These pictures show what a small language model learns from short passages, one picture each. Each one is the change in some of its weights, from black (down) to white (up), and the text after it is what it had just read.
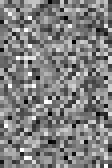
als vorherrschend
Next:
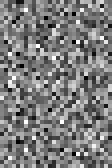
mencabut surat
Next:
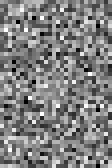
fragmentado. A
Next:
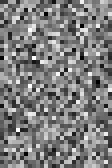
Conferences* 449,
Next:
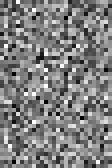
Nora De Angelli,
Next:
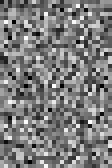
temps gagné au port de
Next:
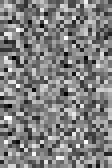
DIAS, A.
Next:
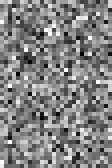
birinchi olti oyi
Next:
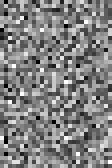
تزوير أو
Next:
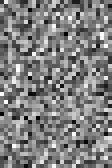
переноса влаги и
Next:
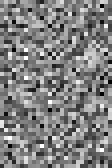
digunakan sebagai acuan dalam
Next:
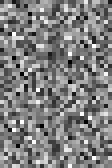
– rivers of the Black,
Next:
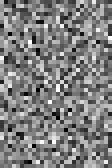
schaal werkende)
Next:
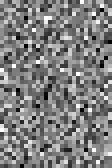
99 municípios
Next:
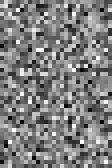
именно, в развитии
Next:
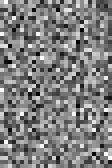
además, implica una
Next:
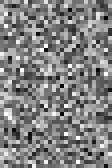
за грамматическое,
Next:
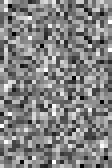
XXI asr boshida mavjud
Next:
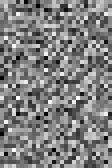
Perencanaan Pada
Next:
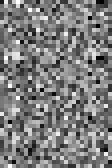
la disolución de la
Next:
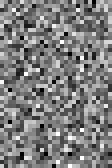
o conjunto de serviços de
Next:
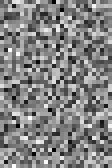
misol bo'ladi³.
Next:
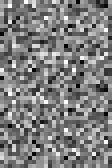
folglich eine Alternative zur
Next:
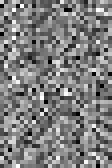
obra de Castillo
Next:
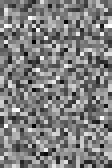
de aplicación, alta
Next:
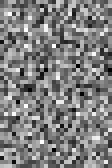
savdosi tushti”
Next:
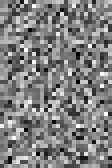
to‘siqlar va bu
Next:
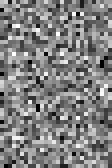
ритму та інші,
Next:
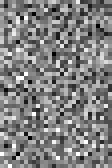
el recurso de apelación
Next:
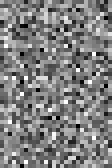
на русский. Например,
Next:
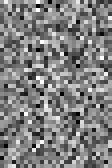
thématique regroupant
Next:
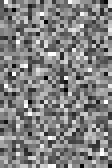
усули бўлиб, у давлат
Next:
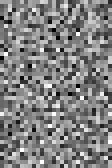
ва таклифлар.
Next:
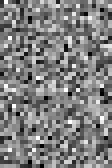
и Чуланова О.
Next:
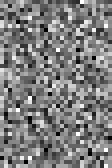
o limite) daquelas
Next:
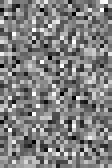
kadr orti matnida
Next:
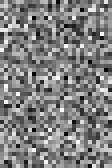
et al. Avaliação
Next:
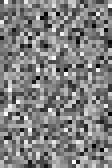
устроил державу.
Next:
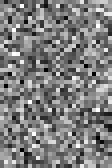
Arquidiocese de
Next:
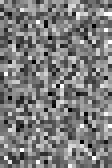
of the American Academy of
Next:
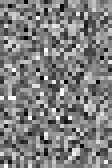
Pantyukhin //
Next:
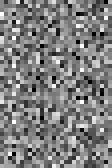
qilib mashg‘ulot
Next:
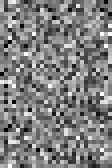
количества пораженных
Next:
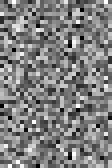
bo'lib kirishni
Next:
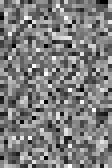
die Forschungsfrage
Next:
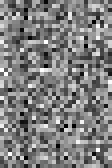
cada vez mais tenhamos um
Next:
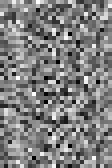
Tadqiqot natijalari esa
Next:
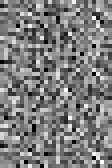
que Foucault
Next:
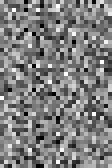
cotton fields
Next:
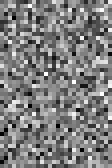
минг туп/га
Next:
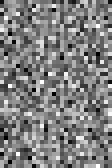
les motivations** : Il existe
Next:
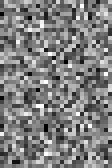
умуман амаалга
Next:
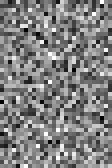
qobiliyati jozibador
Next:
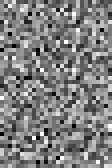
partager son avis sur
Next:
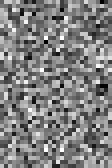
imkonsiz narsa
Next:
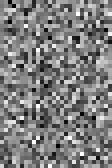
Ecomuseus também podem
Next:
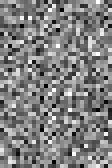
dilaksanakan selama
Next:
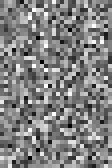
15%. В следующие фазы
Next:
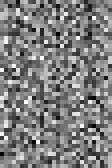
já que o valor da carga
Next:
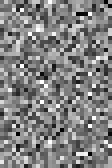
yo'l ko'rsatish,
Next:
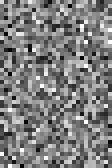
reflection of the state legal
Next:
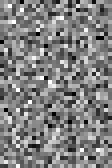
сталого розвитку України на
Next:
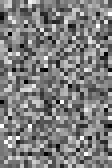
da República Federativa
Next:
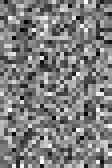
Martins Fontes,
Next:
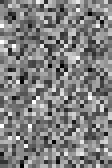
da ajuda principalmente dos
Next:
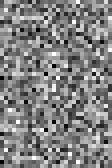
asados miran tu
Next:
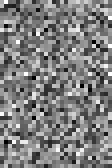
reducir la violencia se
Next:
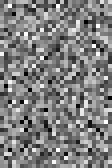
mostra uma tendência de
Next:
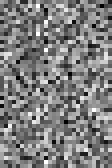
**Journal of Autism
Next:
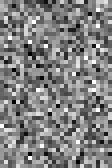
dose. Deverão ser
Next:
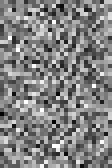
tartibsizliklardan va
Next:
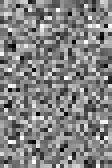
de Kondilyakning quyidagi
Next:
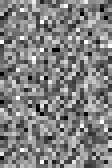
ландшафт с
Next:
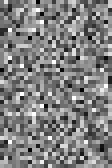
- " Тафаккур",
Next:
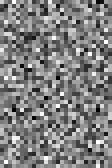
de hidrolítica,
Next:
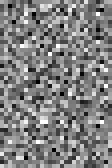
uch yirik qismdan
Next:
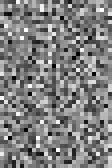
seu plano oclusal,
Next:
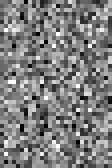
etishi prognoz qilingan.
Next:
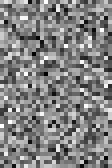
óz basıńa
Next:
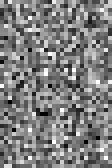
употребление слова
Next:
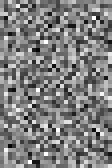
efecto positivo en la
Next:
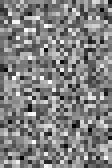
- 4.Дудукало
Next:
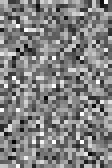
ou para a formação de uma
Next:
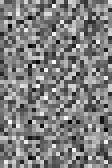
камайтиради. Бу
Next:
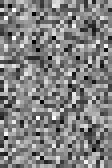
yashagan tuzumni
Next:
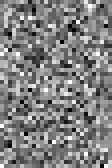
Rocha, de três
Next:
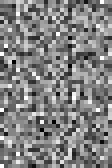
hisobga olinishi kerak.
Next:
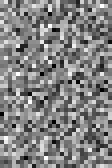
tashqaridagi qismiga
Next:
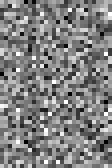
современного рационализма).
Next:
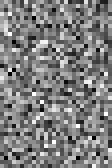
D. Ergasheva
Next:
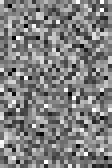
yuqori bo'lishi kasallik
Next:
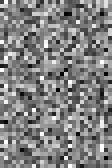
that it is possible to
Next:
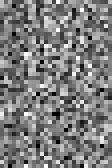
xonalarida VR dan
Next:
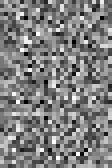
qilishda davom etadilar.
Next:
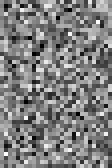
El hablante no toma
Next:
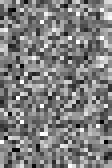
стабільних стратегій до
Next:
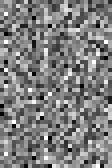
Cargo que ocupan en los
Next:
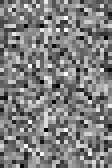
problems as a result. The
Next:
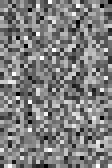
processus et des structures
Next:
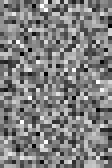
политике, проектах,
